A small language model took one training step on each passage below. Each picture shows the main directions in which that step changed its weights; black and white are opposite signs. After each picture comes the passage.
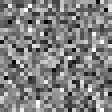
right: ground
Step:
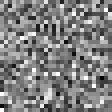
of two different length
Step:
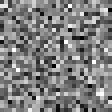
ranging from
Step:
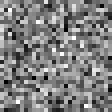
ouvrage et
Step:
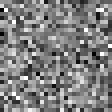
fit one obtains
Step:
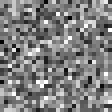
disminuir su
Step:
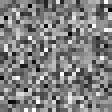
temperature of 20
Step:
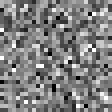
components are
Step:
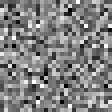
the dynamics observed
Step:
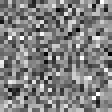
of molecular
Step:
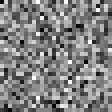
once, we
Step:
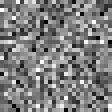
independientes para
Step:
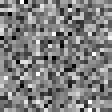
PCS does
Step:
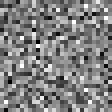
parameters $q$ and
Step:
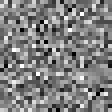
of the metallic
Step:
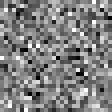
addend respectively
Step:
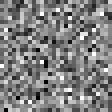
| Initial
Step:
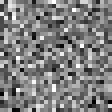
whose effect is
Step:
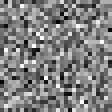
by a pair of
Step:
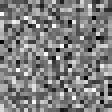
compressed by the
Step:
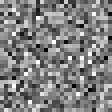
o risco se
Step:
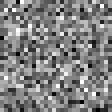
equation (4)
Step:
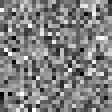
эга ва
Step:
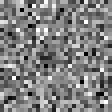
los guíen
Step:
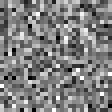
среды» и
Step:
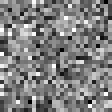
$\xvec$ has
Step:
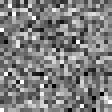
second, because
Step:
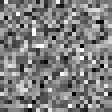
matrix ensemble
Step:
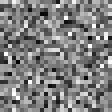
felt by each
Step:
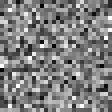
atoms. This
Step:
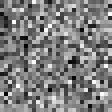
que molestó
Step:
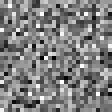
which could increase
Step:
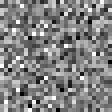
of inert
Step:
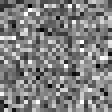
Phys. Rev.
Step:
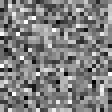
It is measured
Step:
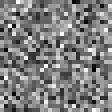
favor one well
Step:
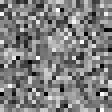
to show that there was
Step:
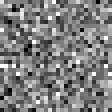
When $\beta
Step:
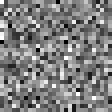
presentation. followed
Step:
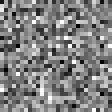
work was supported
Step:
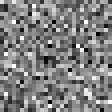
poseen un
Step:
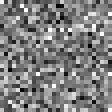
Now, let
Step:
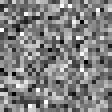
formação de
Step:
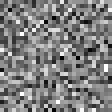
of rotationally
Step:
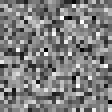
of Vegetable
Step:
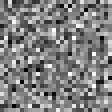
how the behavior
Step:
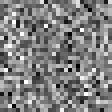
та її
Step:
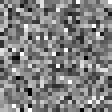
verifiability in
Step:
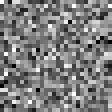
conjunto de
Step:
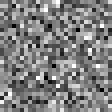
bu bayram
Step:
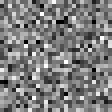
that we find a
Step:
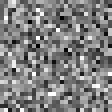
carriers and
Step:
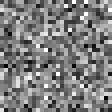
olishga va
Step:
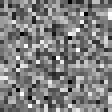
compact set in
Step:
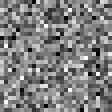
and in nuclear
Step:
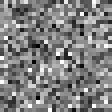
point to get an
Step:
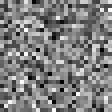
will be useful
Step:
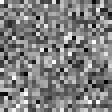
upper bound of
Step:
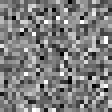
commonly observed
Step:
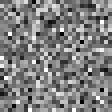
la razón
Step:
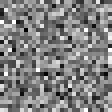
capital en
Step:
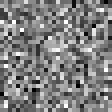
to wait for
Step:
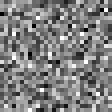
some bursts
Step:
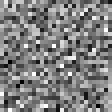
the normalized
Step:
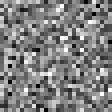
as many other
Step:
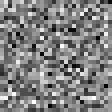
the second term
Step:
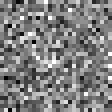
For each category
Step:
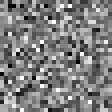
gives rise to
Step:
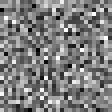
distribution of *Rana
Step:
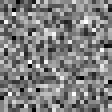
las de vapor
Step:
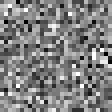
August 6,
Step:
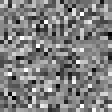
of the theory.
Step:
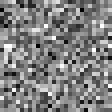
the persistent
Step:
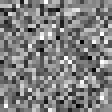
CAB }
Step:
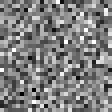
construction of a
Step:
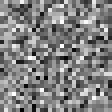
aims to
